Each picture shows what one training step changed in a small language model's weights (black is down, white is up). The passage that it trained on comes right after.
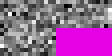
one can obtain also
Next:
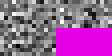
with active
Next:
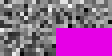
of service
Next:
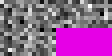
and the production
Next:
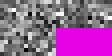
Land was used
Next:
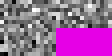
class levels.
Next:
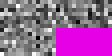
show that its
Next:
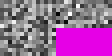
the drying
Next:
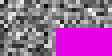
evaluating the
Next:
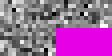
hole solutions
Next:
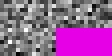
the *domain
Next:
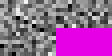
they were moved
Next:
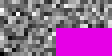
stay in
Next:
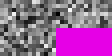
action observable
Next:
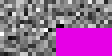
domain of
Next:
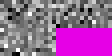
Over a
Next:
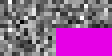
for energy functions
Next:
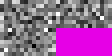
sensors are
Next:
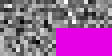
which should be
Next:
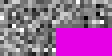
on techniques
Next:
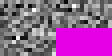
gave an
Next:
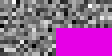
is made of
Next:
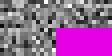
particles do not
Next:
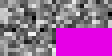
presented low values
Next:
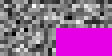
is the use of
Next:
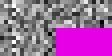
reducing pressure
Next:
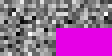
system as a result
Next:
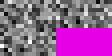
and one for
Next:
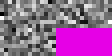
size. Between
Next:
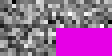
a severe
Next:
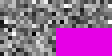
scale of 1
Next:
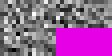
or other variables
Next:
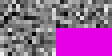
of causal
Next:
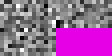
compare the performance
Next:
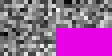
the weak
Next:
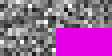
diffusion analysis and
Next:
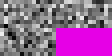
into an environment of
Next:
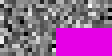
and this effect,
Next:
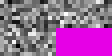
radii. These
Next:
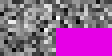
and for computing
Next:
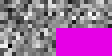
a larger number
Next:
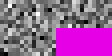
excess of
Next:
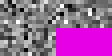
reactions get
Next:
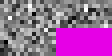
Sciences &
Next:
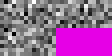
Date of
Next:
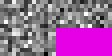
culture of
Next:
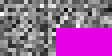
the notion that
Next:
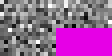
that the object
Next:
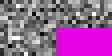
know the first
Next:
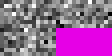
parameters of the
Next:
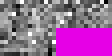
surveys are
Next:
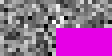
derive some
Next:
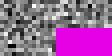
is no significant
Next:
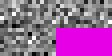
mass complete
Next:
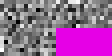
out that since we
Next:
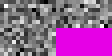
led to the
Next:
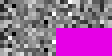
communicate and
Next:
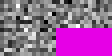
only due to the
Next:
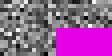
overcome the
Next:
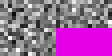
not yet
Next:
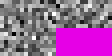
surface states and
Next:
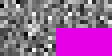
pointed to
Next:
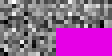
each end of the
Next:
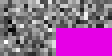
distances to those
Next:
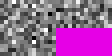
along upper
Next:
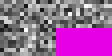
region of the
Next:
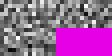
data variables that
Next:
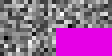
the wall
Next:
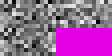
are identified by
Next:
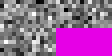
thin layer
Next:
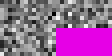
on the trade
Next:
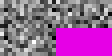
intends to
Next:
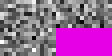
elements of
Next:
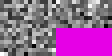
the effect of both
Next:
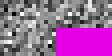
two positions as
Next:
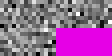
raise an important
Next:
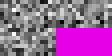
most reliable
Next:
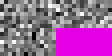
that all six
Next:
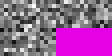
phase for the
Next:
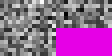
the early
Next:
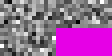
strategies based
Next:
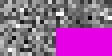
beams was
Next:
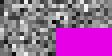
Therefore the
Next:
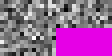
a symmetric
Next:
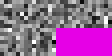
of negative
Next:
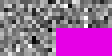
as before
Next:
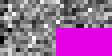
V. \section
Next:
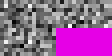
Center for
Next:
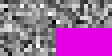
driving point
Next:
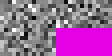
migration and
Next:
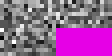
to work with a
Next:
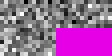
is maximum at
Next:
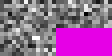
the sample using the
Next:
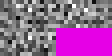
at the origin
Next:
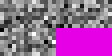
prior to increase
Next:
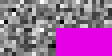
order systematic effect
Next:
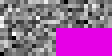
pack multiple
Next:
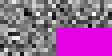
knowledge about
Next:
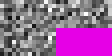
in what he
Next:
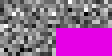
capability using
